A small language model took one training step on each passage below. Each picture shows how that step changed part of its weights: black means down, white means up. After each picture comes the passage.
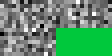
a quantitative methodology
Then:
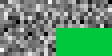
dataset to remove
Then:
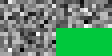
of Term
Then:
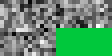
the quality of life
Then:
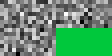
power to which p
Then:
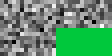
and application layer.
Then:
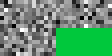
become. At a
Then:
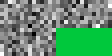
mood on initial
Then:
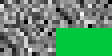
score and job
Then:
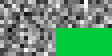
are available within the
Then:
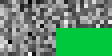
the case of
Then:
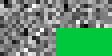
into activities such as
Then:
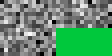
relies on
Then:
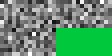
fear and death
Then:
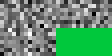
awl Figure
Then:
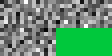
unit and this would
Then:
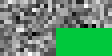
I Male
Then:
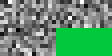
note that usually
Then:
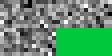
the Trainer
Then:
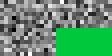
aimed to determine
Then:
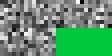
be concluded from
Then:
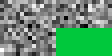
etc. The
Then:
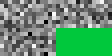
costs make for a
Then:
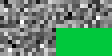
further auditing processes
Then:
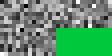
demonstrates efforts at
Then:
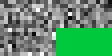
optimal laboring can
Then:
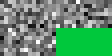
decreased bone
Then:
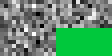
on the water surface
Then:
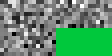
was determined using the
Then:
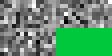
but the result had
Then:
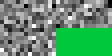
Data about women's
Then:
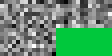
reserve power
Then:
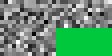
of the patient also
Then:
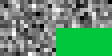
onset of the
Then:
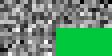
Association and
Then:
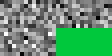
our review suggests that
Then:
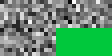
response as compared to
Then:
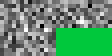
a stack
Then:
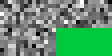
all components according to
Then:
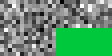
for cataract
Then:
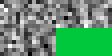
products rely on
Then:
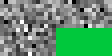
to public security and
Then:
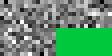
to make it,
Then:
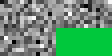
heat capacity,
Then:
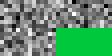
have been used in
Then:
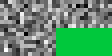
new approach to the
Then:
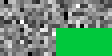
to generate and
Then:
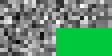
have Korean
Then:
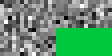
modeling is carried out
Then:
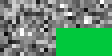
at the end of
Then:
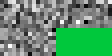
but between theistic
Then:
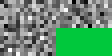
nutrients which could
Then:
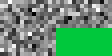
IMC management
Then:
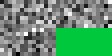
arteries or
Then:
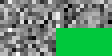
limit for thin
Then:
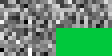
results of the regression
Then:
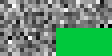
for optimization
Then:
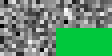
also that the means
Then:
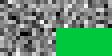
used for the
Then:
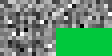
observed messages
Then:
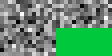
project. -
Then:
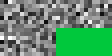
of the contact force
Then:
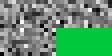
in meter,
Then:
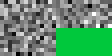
out on a
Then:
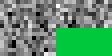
[11] presented
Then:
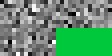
oxidative stress
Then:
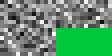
used in the
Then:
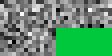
energy intensity,
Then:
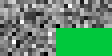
in other studies for
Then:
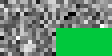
needs of the
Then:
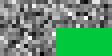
in the periodic
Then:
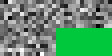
of Management and
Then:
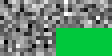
and adapt the
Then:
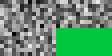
the second half of
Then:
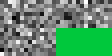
was used to
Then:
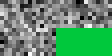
the market. In
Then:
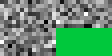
frequency broadband
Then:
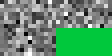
intervention under the
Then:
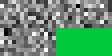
insight into the
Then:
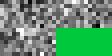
the data above,
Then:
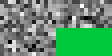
political expression.
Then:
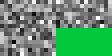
included in the future
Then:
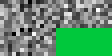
the process of a
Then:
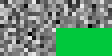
services, natural
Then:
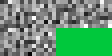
spices and
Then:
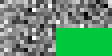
TAM are
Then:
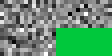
his fictional
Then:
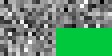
to get the benefits
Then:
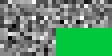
door, so
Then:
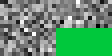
identifying key management
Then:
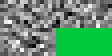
Exercise in
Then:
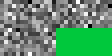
10% doc and
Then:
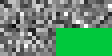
joints. This
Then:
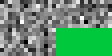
biodiversity relevant
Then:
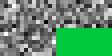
when there are
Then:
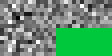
were treated with
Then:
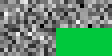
level of education,
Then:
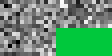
points out to
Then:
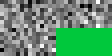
the society on its
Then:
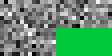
to give consent
